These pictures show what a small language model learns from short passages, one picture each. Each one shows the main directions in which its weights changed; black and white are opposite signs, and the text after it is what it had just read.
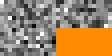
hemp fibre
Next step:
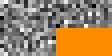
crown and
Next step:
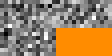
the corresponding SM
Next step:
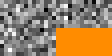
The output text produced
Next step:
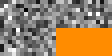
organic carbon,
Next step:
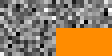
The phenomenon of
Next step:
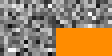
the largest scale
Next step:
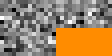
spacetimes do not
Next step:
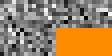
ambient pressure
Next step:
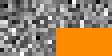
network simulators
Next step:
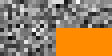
of success, the
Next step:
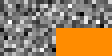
control for all
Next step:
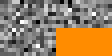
search through the vector
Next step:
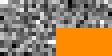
algorithms to our
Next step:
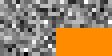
wave with $\lambda
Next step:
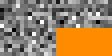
{\em standard
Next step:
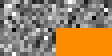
growth. A
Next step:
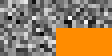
most important factors for
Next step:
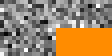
absorption of a
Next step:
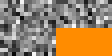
operator to extract the
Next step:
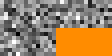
parameter that will be
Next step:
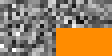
of the fact that
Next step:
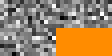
therefore must develop
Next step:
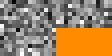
lesions of
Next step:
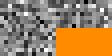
diagram of the
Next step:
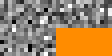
| Filby
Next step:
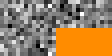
the maximum expected
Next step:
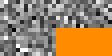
their derivative
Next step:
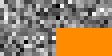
- 2) increase
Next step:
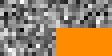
are presented in
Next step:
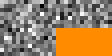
better specificity and
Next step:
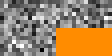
ray that
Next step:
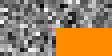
numerically. }
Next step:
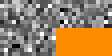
let the network
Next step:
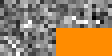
since they proceed
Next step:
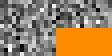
apply a
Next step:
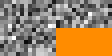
on the subject,
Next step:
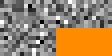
if these two
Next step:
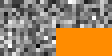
in $X
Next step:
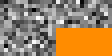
chemical composition
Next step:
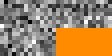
the correspondent critical
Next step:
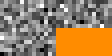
contribution to the equation
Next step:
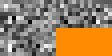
What a
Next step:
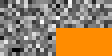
purpose of this
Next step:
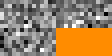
to students from
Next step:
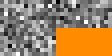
the drift may
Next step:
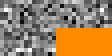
first and the second
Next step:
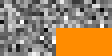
essential for continuous
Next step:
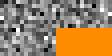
synthetic data
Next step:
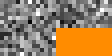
i\Omega -
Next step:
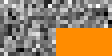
the readability and
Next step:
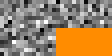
schedule produced
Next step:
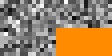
much importance as
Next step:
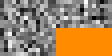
makes use of
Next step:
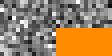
recently published
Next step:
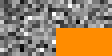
this convex
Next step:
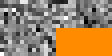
include previous results for
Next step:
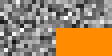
cooperate with
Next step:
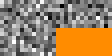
consumer satisfaction
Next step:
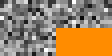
performance of the
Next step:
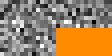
relate to urban
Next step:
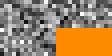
and latency.
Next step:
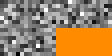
policy evaluation. Further
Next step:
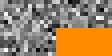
each layer the
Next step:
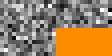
the samples, at
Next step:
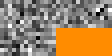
as an operational
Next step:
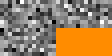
Saxl described
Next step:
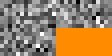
on the shape
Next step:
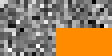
an important role in
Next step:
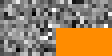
index is the
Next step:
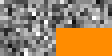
author has not taken
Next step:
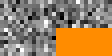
plotted as
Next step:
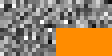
within reach of
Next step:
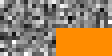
across various networks to
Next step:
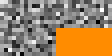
truth construction.
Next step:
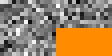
leadership of
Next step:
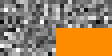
resonant analysis above
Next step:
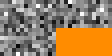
that the error does
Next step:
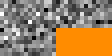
nearby quantum point
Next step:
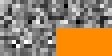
Communication and
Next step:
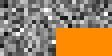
independent investigators
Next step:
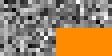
presented here measure
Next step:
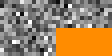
who attended the
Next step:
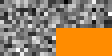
can only be
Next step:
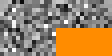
Science Institute,
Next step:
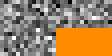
social traits.
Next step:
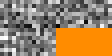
to many quantum
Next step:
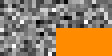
strength for
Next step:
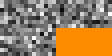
also expected to
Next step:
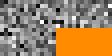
approach proved effective
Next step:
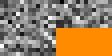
paper, we focus
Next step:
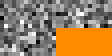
coincides that
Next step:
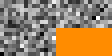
in the top
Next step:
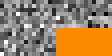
to know which of
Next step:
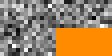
the collection of
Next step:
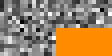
MDD value
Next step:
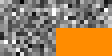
of Websites
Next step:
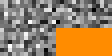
loop measurement,
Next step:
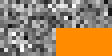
the transition of
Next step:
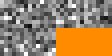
not take into account
